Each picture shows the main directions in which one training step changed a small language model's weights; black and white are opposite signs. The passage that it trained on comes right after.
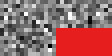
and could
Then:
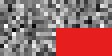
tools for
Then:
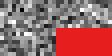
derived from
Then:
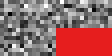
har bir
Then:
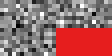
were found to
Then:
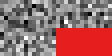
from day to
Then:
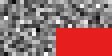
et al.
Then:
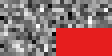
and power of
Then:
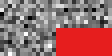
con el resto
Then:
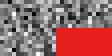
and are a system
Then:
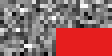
conducted using
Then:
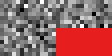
infection per
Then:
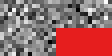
the ionic
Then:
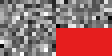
A e B.
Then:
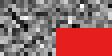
carry both
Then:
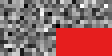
quebra da
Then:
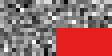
energy systems).
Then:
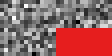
city with
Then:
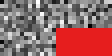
with gas
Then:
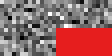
higher ply
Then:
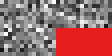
se basa
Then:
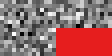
lors des
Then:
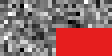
positive effect
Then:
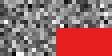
the users to
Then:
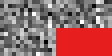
complexes are
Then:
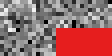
a educação de
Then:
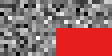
las localidades
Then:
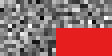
which has significant
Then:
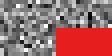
6 months
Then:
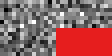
accept to
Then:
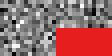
and (c)
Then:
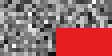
these methods is
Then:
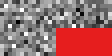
activities due to
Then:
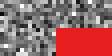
del Rey -
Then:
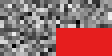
During the
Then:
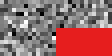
The motivation
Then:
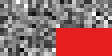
c) dan
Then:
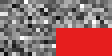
new emerging
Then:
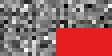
as buyers
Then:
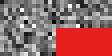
denser and
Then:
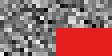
controlling the
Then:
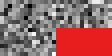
soon after
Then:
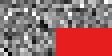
are modified
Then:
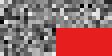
mg can be
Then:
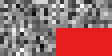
loterey u
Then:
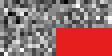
detected when
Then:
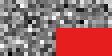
bird sound
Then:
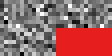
This paper
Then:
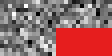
or when we are
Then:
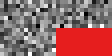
direction of the
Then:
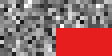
fino a
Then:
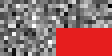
support for the
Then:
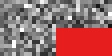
meal frequency
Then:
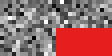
leve a
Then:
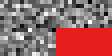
such spots to
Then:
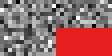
for both the
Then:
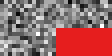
driver to develop
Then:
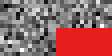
second part of
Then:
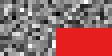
common method is
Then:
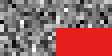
and accurate
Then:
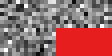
this evaluation.
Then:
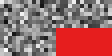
of the medical
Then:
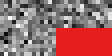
survey design
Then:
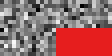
gone through and
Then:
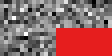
intervention or
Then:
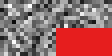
representative and
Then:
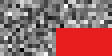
responsables de
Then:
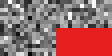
are essential for
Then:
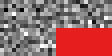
which are used in
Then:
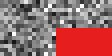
The powder
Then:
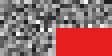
they used it up
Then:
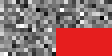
related to their
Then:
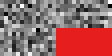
by STM
